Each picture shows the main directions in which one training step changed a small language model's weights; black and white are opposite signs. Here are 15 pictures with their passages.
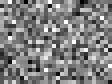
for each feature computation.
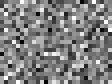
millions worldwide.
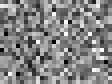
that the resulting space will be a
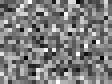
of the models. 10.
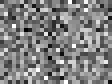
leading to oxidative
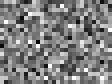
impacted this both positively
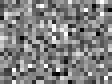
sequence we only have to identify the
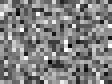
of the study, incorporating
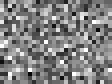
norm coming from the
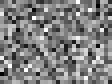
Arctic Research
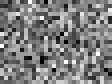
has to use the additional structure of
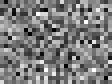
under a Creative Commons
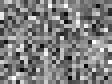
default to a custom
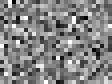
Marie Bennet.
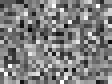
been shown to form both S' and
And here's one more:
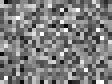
intensity or frequency
